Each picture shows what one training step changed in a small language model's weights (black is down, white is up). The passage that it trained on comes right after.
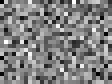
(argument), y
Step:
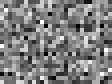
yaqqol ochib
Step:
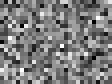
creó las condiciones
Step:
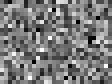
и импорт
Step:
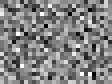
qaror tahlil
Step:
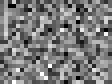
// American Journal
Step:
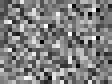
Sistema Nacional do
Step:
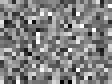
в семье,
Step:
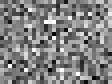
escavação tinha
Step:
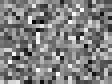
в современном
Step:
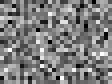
для розуміння
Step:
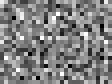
interiorizare a
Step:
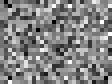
них. Все
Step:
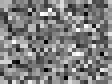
tengeri saláta,
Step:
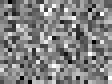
importance. Many
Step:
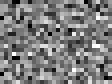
también conocido como
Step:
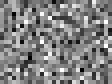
yetkazish uchun
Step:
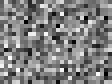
un sol très riche
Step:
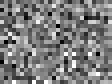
lien statistiquement
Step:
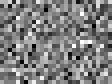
birligi bilan sinonimlik
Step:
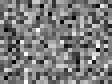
gdje će na
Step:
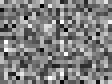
a la escasez de
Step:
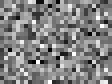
de los actores que
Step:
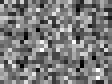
ўзи туққан
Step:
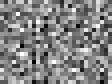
Gupta, S.
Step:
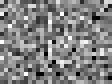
yor sevgilini
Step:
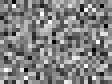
yordam beradi.
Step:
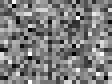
de cerdo cocida
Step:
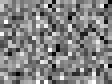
untuk mempelajari
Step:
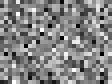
Group Thomas
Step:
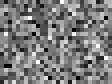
for interaction with state
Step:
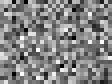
de Oliveira A
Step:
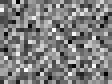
musyawarah di
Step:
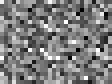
мутности методом
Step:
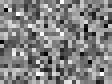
para el logro de los
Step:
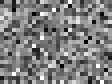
décapitation et
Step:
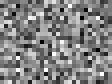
A partir de esto
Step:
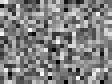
na parte inferior
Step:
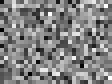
ketebalan optimum
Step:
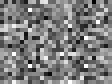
على سبيل
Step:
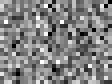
dalam mempelajari
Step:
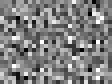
филол. фан.
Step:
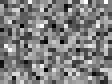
bastante preocupados
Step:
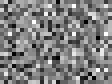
him after only a
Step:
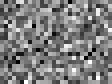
erishilgan edi.
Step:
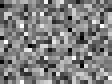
kabi otasiga
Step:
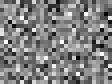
emergentes que en un
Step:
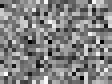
07), temos os
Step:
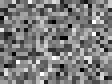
for the protection of
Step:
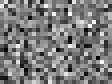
program pemberdayaan
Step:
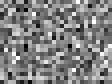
L. *Pereira
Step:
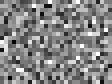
Rıza Nur.
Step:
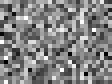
Turkiston chor
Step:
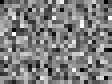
proveniente desta
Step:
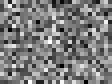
and performance: are
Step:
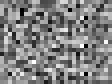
beshta sohani
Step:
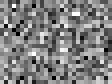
comprometimento com a
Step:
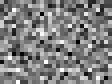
davrlarga oid
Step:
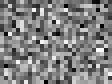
outcomes of modern
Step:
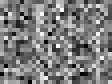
that is different
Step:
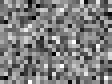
vaqtda rivojlanishi
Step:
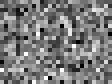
associadas a esse
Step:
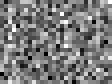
yoki orttirilgan
